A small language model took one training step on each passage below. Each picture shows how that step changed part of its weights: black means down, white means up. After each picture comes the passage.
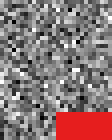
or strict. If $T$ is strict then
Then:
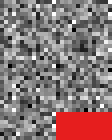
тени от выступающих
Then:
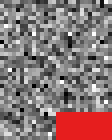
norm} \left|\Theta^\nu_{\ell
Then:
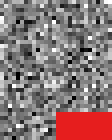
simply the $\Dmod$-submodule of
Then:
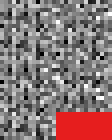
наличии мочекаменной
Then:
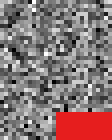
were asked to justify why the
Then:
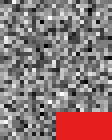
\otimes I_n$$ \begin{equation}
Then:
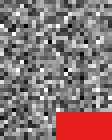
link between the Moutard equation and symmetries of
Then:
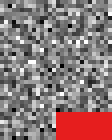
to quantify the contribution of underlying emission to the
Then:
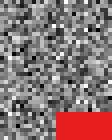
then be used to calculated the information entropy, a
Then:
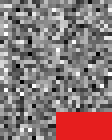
S^1$, with a smooth embedding $K
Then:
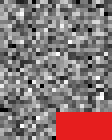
using six transformers provide a better score.
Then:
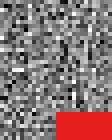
represented by the $k$-th row of the
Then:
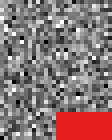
general linker kinetics $k_d$,
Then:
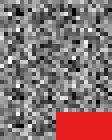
vino tinto, un ajuar
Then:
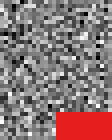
B$ and branch or origin port $r
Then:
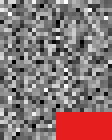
stochastic gradient descent (SGD) method.
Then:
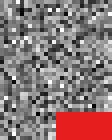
to experimentally reconstruct quantum states for various
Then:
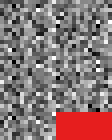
A DA CONVENÇÃO
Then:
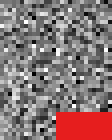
edges (Fig. \ref{pointFig}). Therefore
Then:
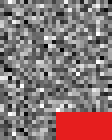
Informatics, Faculty of Sciences,
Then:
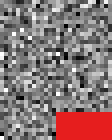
of $SL_2$-Higgs bundles
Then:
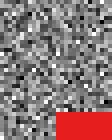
driven case exhibits a clear transition from the fast
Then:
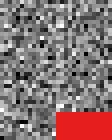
(7%) | | United Kingdom
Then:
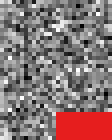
can be used with advantage in order to understand the
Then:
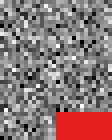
Pembelajaran Terhadap
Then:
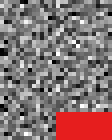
For our purposes, we may in addition assume
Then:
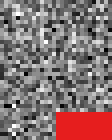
integration}, Russ. J. Math. Phys.,
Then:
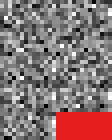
банди билан, компьютер
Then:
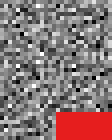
of Gronwall-Bellman
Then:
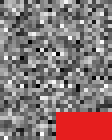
such integrals. Thus, they can be approximately calculated
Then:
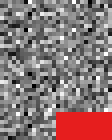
We can now control the curvature tensor terms.
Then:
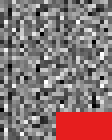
успешной карьеры и
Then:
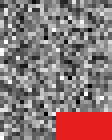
achieves exactly the same energy as the HF
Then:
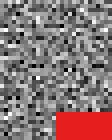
ao longo dela, com o objetivo de
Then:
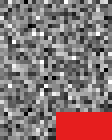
4, 5$. Then, it is proved
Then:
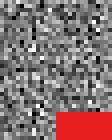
prognozlash asosida ta'lim
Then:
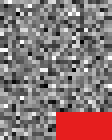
works are devoted to the study of this
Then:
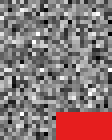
take at the high scale. The legend for the
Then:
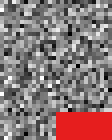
that $f$ is defined on a domain? Using
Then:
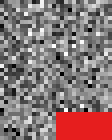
хорошим исходом у 80%
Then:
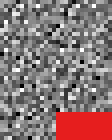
внедрения искусственного
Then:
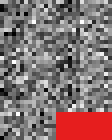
et le Brésil et à la suite
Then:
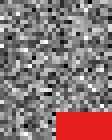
misleading for users. Some approaches use
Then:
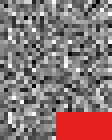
only the external form of a literary text but also
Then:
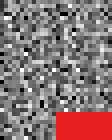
the way toward a future where external researchers can
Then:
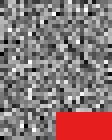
versions of the manuscript, contributed to
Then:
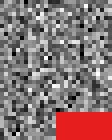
also among the dwarfs, as does the
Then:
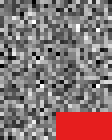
nufuzli oliy ta'lim
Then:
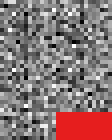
argument works on the other pairs, and this proves
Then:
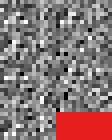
виникнення ішемічного
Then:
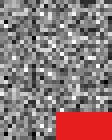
\documentclass{amsart} \usepackage{amssymb,
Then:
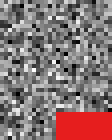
sinf sharoitida tinglash
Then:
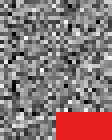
of Cartan type with the following Dynkin
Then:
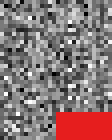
amounts to a bound on the curvature of the
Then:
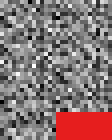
veicolo semimateriale che
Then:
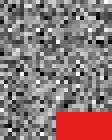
mentioning that this pre-eruption
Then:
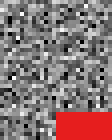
piezoelektrik kristall
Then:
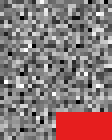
makes a jump around the transition point. These results
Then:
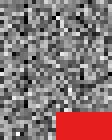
based on the obtained analytical strategies. The
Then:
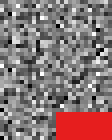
июня 2014. Таким образом,
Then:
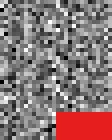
a high-depth QAOA
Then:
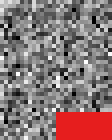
kontekstda o‘qitishga
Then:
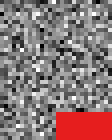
M}u^\mu=\nabla^\mu S
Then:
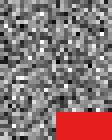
line. In the case of linear bosonic systems,
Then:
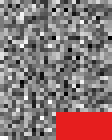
\end{figure} In analogy to the definition
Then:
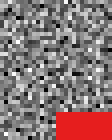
problem. Therefore, during the validation phase, the
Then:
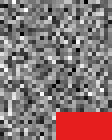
and vice versa. The obtained $\Delta
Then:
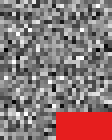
Juventude e cultura digital: reflexões
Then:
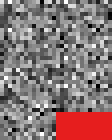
rurales, mediante el uso del
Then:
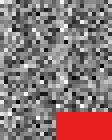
for two types of samples where any effect was seen up
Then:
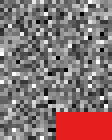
content.) Unfortunately, this does not
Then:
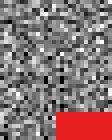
in some cases. MCMC was able to give
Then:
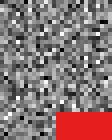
bo‘lgan noto‘liq
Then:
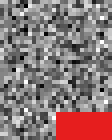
)$ identifies $U_0$ with the dual
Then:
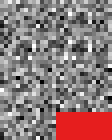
में अवसाद का
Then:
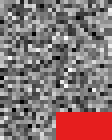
smaller particles, the size polydispersity of
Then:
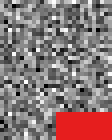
character $\Theta_r$ is an additive
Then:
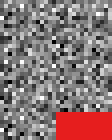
ногирон инсонларни
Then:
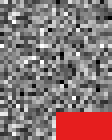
identity elements in ${\mathcal G} $. We omit
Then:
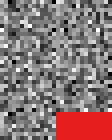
que la "formation" insuffisante du
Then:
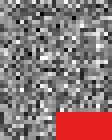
research towards cybersecurity domains.
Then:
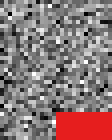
2015). This type of problem might be encountered
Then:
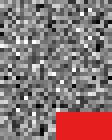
Softw. Eng. Notes},
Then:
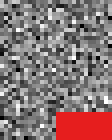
Callio Lab1, and the new
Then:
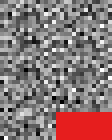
снабжения дешевым
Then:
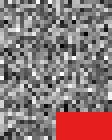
han configurado nuevas mujeres en
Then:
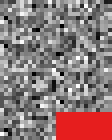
qabağındadır [5], o
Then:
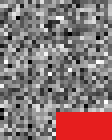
Ph.D.\ production with federal
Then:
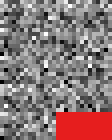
hanem tizenegy tagja
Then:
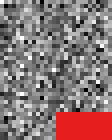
en la atención integral y comunitaria con
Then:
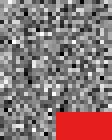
Finally, for even $n$, all triples
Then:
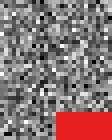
the choice preceding it from the bias due
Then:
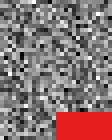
Generator), while the other (TV
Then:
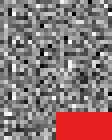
повышение тревожности является
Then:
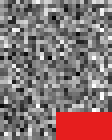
is strictly positive. \item From the dynamical point
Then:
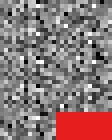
нових пунктів пропуску на
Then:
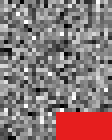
proof. \qed \heading{3. Proof
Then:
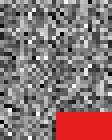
particularitățile individuale ale celui
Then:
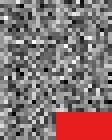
field is not absorbed by the atoms because it
